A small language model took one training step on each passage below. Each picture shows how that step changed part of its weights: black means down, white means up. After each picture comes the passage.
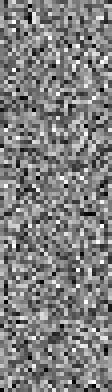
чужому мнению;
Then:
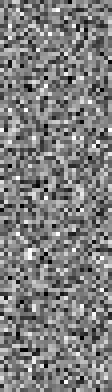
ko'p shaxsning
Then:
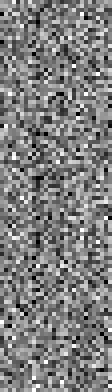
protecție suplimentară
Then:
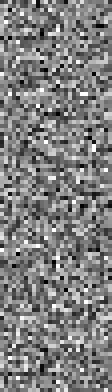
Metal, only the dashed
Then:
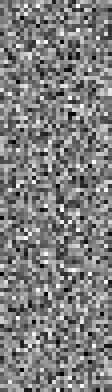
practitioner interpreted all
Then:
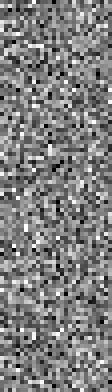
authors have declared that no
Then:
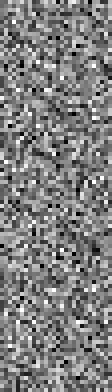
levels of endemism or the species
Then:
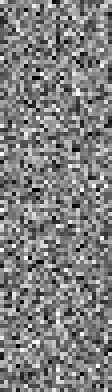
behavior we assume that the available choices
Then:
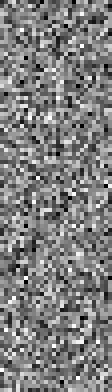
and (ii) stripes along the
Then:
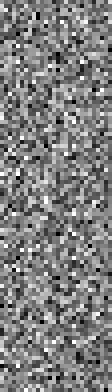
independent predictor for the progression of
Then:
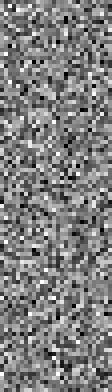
of the optical nanoantenna,
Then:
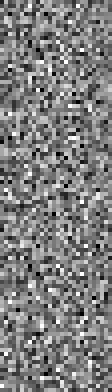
in systemic infection and even
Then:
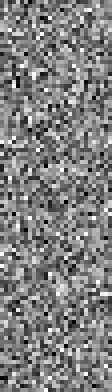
som en gråzone,
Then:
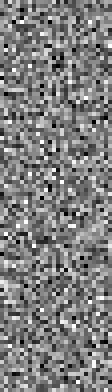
in murine serum.
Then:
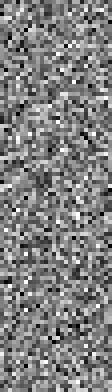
material-texnik bazasini
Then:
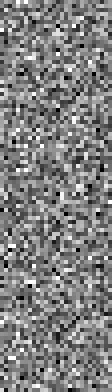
et al., 2021), it preserves
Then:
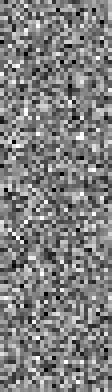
sari kuchayib va
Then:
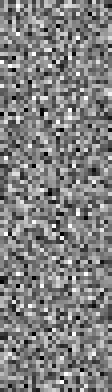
being considered a taboo in an
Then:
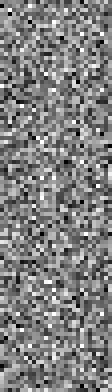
1 Acadêmica do
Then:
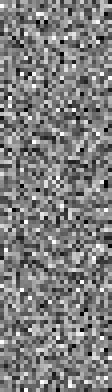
Security (SOUPS
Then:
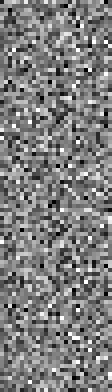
early 20th-century
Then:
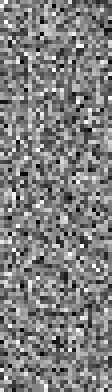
en el mejor sentido del
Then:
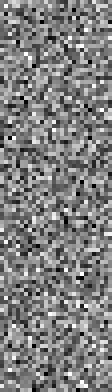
path is depicted in detail, and
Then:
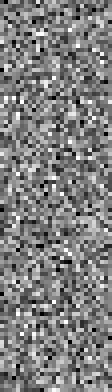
has begun to be studied,
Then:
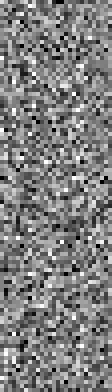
и антропологии
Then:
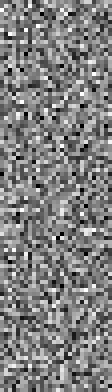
Ecosia on campus se
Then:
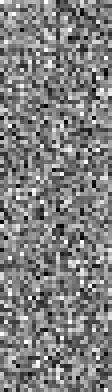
are stored without the need to
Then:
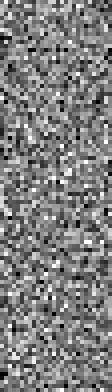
σ_y Yield stress
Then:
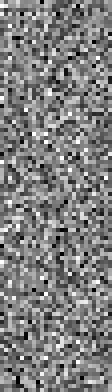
expressions derived for GCs by
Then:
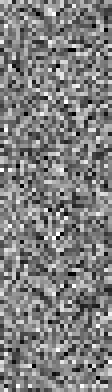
power (temperature) the
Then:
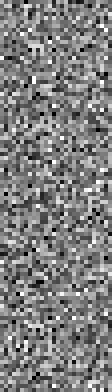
asirlarni mamlakatida
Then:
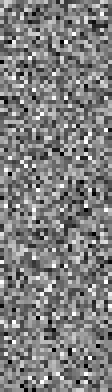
to $M_\bullet\sim
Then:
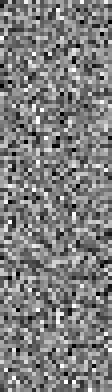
the manuscript as well as final
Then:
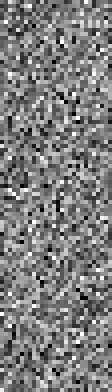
observed as highly energetic
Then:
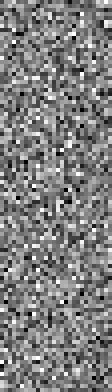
the sensitivity of the sensors to
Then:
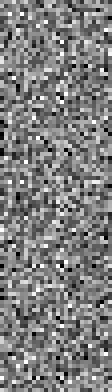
technique that can be used for
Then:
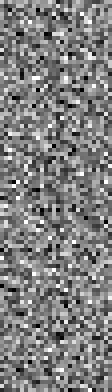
production from nuclei by incident
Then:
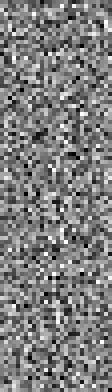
sensible Daten eines
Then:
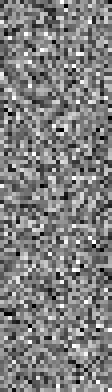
*La philosophie
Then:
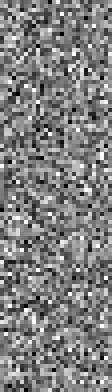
boshlagan. Qarshi,
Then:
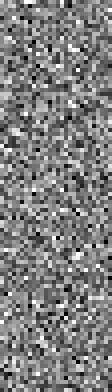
(e). Name of the selected
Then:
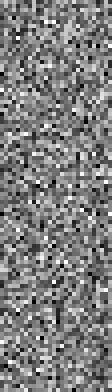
is less accurate for dense
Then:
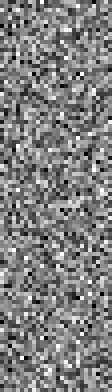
Random sampling fails to
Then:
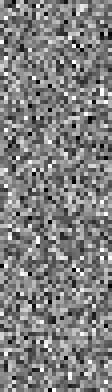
do the User and Competitor
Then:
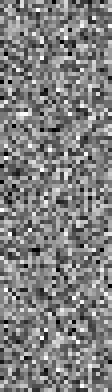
platforms, and EU missions
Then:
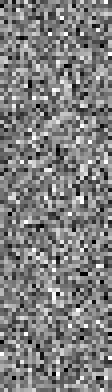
(adjusted odds
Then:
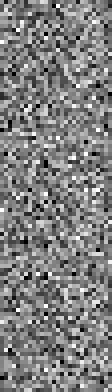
outra forma de existir e de
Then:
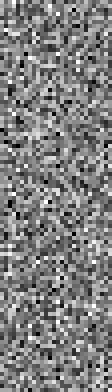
until saturation was achieved.
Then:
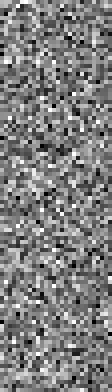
determine the sample size for questionnaire,
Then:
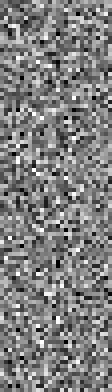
on the impact of management control system usage
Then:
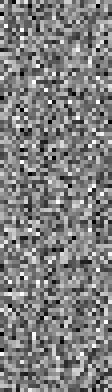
Verbal Interpretation Rank
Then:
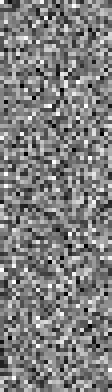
tanlangan sport turiga
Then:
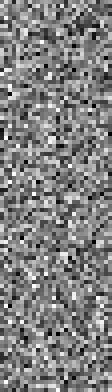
general the matter Kahler metric depends
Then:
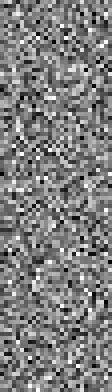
солиқ бўйича
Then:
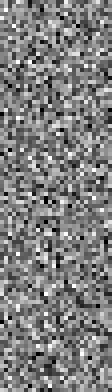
on the major Poisson's
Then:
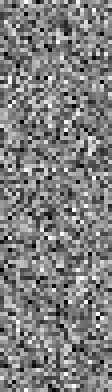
professional and research ethics*
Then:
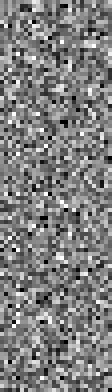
solid content test 20.56 -
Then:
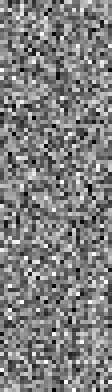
winning qualifications, as major
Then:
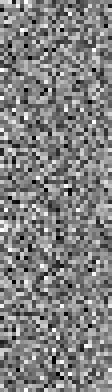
[12]. We shall look for
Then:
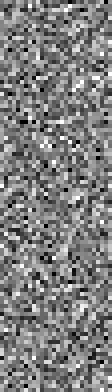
ta'lim faoliyatining
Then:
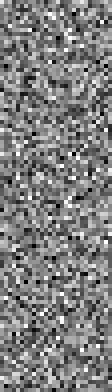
усуллари ишлаб
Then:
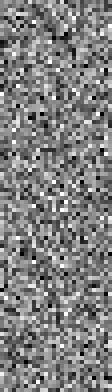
given by \citet{ali:75}.
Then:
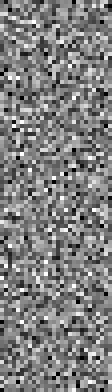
produced by lightlike branes as
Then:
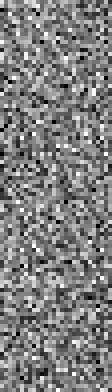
case where the initial photon state is a
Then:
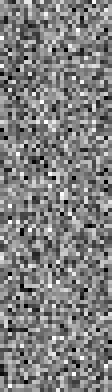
\mathbf{term} and
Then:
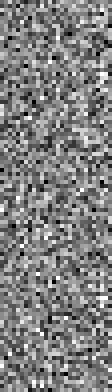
we find a localization transition where a finite
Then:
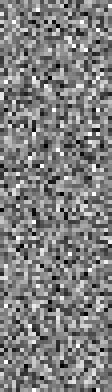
zero concentration were impossible.
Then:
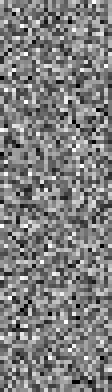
tuproqni asosiy
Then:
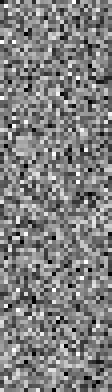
was treated with albendazole
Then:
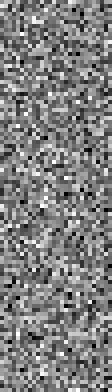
column of matrix $M$. The
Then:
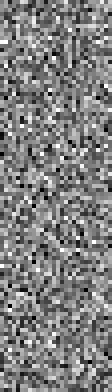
can generate 8 possible solutions. The
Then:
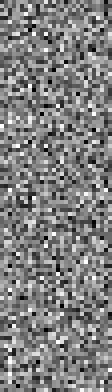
revisão, artigos
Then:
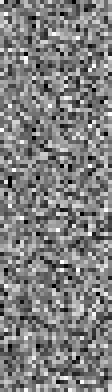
boyitadi [5].
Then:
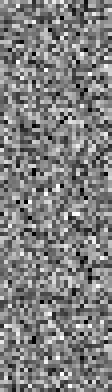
район, ф/х
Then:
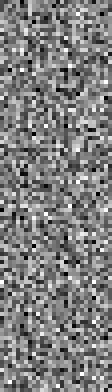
de la formation universitaire en*
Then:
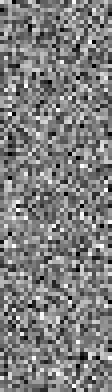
$``$excited" mass in
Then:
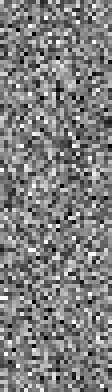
the teaching of computer science
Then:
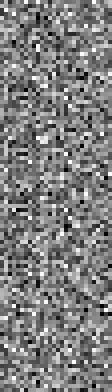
Cal.-scaled sig.
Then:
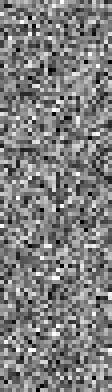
the situation does not arise
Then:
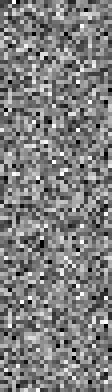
because this tehsils are
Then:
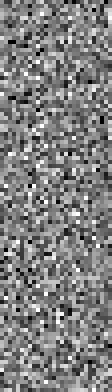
the diagram of a part of the
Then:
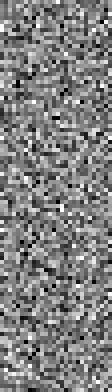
cuentan tanto como los temas
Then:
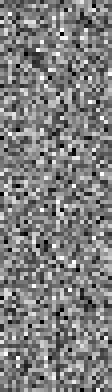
linearly stable within the edge.
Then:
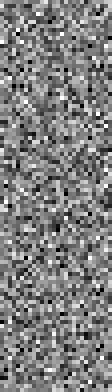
суўға, шорға
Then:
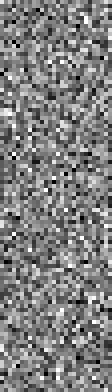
produced by the microbiological
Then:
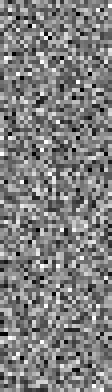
by a neurological system
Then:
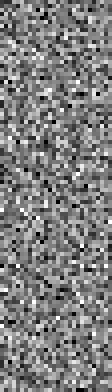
system, where a larger gap opened
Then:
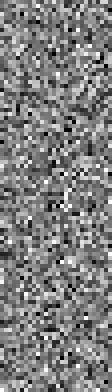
фактичним станом
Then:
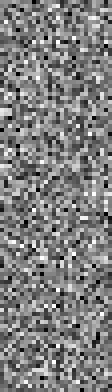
before. The asymptotic
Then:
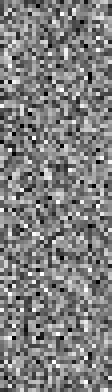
content. LinkedIn is an additional
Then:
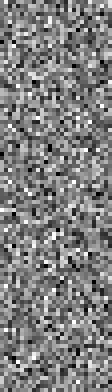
all of them reach optimal solutions for
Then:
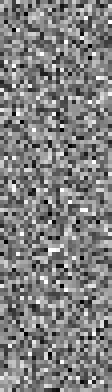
GDP in OECD countries,
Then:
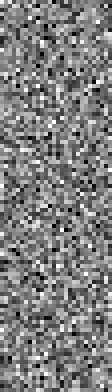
from this circuit's model to
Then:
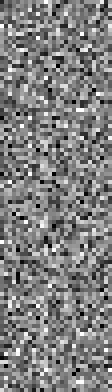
Eurasian integration, including by
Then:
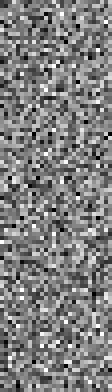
Milano Alessandro
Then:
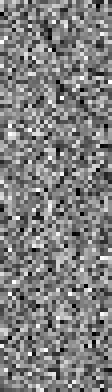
after the embedding of all the
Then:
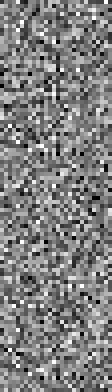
a significant relation between spatial distribution and number
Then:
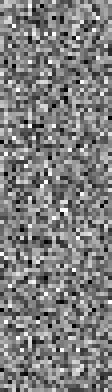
de actuar y pensar
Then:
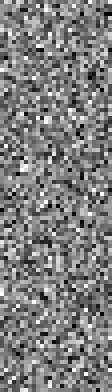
nor on the shapes of the
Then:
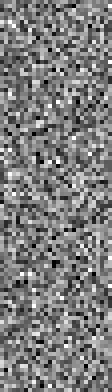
pelos alunos às
